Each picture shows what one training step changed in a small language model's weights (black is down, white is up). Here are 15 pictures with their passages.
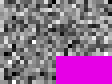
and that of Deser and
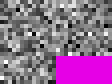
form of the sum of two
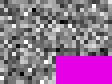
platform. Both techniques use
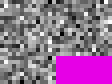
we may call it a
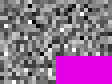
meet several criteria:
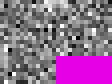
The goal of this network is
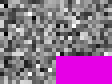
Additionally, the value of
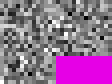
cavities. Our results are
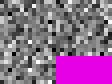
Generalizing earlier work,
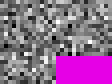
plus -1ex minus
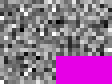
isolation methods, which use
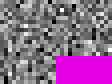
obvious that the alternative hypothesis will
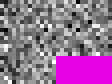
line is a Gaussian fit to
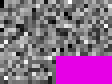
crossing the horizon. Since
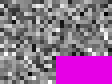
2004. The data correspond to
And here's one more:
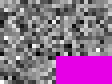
the mundane second
